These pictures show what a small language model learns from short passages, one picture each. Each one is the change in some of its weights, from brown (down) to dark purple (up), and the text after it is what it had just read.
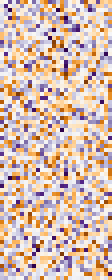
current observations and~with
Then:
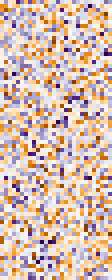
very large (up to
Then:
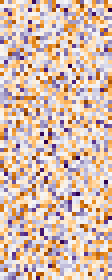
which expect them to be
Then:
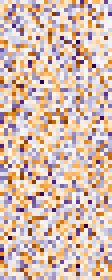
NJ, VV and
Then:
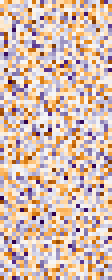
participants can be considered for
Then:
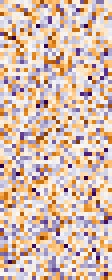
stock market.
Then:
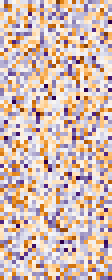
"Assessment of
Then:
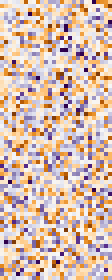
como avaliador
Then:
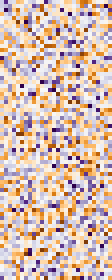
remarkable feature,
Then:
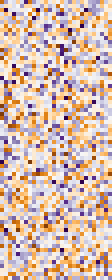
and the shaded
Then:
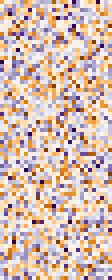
cadenas menores
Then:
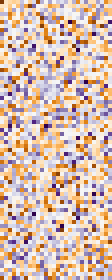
system decay. This is
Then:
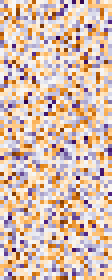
consciousness. The
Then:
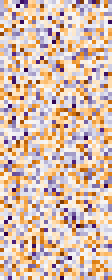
time. The author
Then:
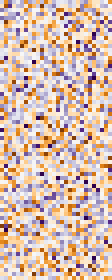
for other replacement
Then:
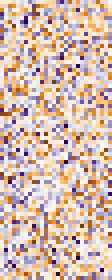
prior latent variables on
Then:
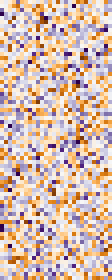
Estado e, por
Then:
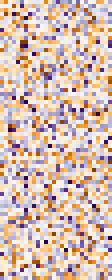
3^+$ Remark
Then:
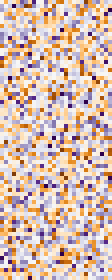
over the forward energy is
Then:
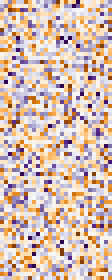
direction of the axe
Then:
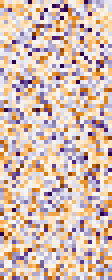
analytical expression is based
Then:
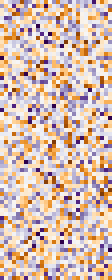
*Karma &
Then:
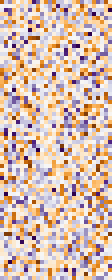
people tend to be more
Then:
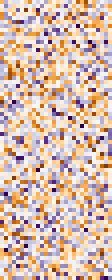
section the metallicity
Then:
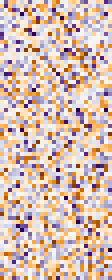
primeiro passo,
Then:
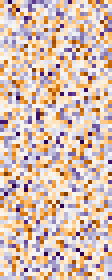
condition (51) reads
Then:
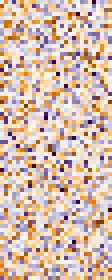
mos tarzda
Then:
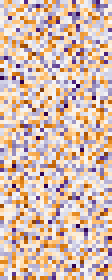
novel industrial
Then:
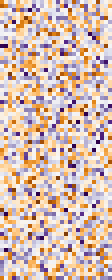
yang bermutu.
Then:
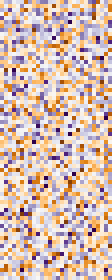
research and innovation in future
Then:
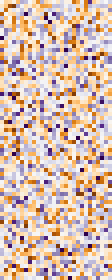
photometric errors
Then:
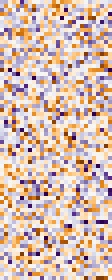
контроля у
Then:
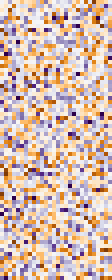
was conducted in the
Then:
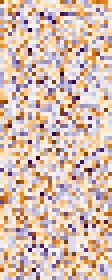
nazariy bilish
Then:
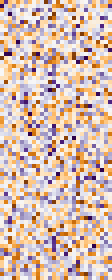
is that LLM behavior
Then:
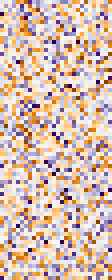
A., Kirk,
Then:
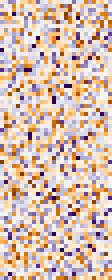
la conclusion. 1.
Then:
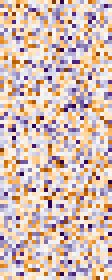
vector $n_{\lambda
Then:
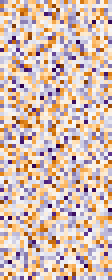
data. Longer
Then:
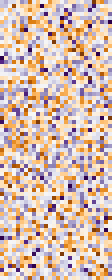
that the rotating radii
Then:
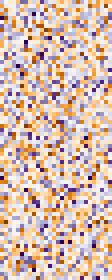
build a matrix.
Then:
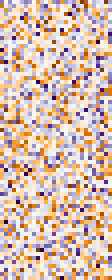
of the sulphoxide
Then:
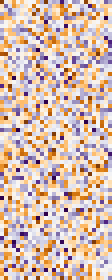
{\it A guide to
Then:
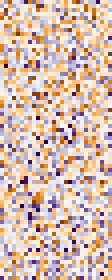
material micro-structure
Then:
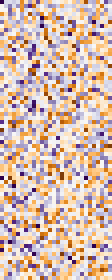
tracking the decay of
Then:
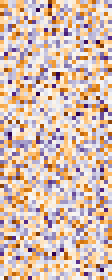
of 120 employees
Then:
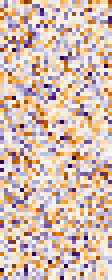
healthcare workers,
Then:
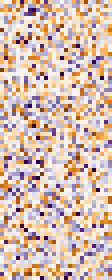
al 15% de la
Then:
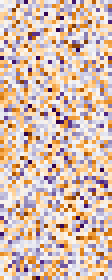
radius is roughly
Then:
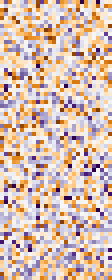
art works. A
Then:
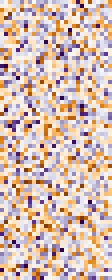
shaxs estetik
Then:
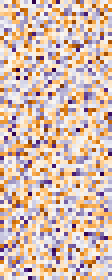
transport in roots was
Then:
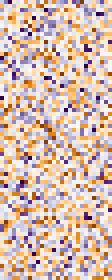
after FSI are also
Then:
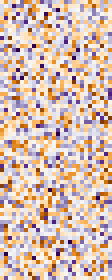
under the mechanical load,
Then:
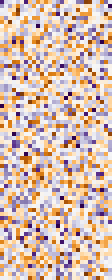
the two neutral Higgs
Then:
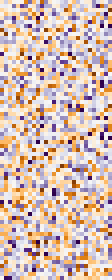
measurements had been performed in a
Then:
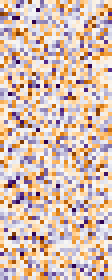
на вартості
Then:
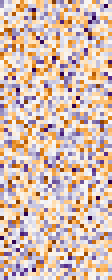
for up to $B =
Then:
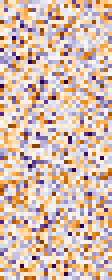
by Paikeday
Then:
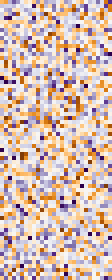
go unrecorded
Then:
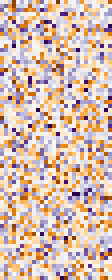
reconstruction. The
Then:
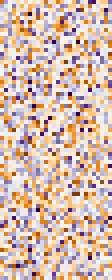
AS A FACTOR
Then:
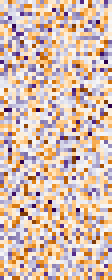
Commission, is developing
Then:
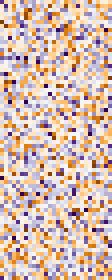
roles, limited
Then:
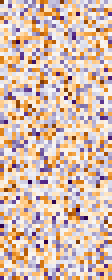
in a Liferay
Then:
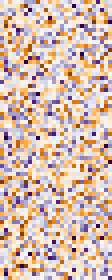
content" due to the
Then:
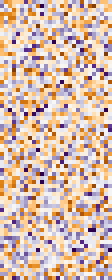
by\footnote{ It is
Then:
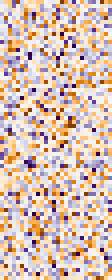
tätig sind
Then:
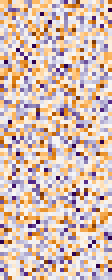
kiedy mnie
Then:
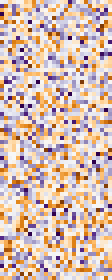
migration". In
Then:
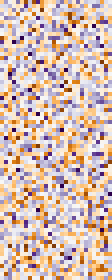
Then the relation between the
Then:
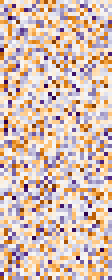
a fixed point, but
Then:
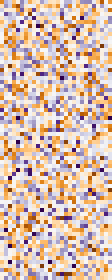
borilishi bilan
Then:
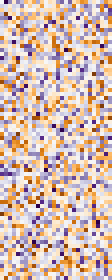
and significant effect on the learning
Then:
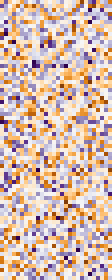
one and the same person:
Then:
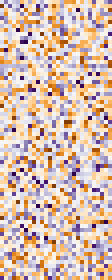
de factores de
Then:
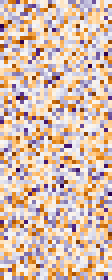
The model validated under different
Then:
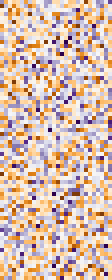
exciting the several
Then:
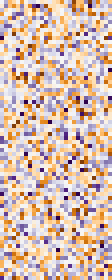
fazia história
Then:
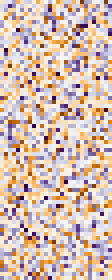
devenu une
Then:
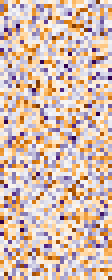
due stampatori
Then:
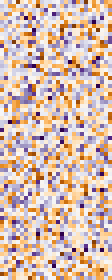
the topological region and in
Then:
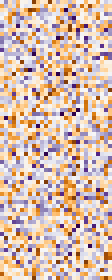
disagreements among
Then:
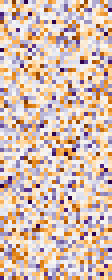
and Balogh,
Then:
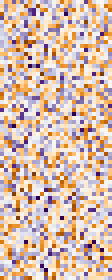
algorithm for detecting
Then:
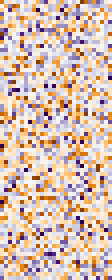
de controles internos
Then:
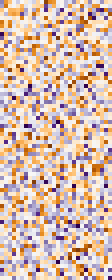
symbol rate. The
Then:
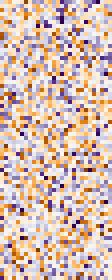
with solid sodium
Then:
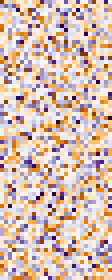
til birliklarining
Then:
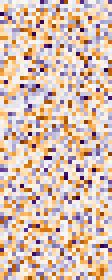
the stochastic
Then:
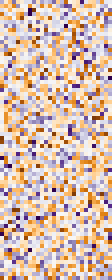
technical fields has increased the
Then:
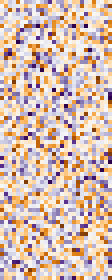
is currently missing
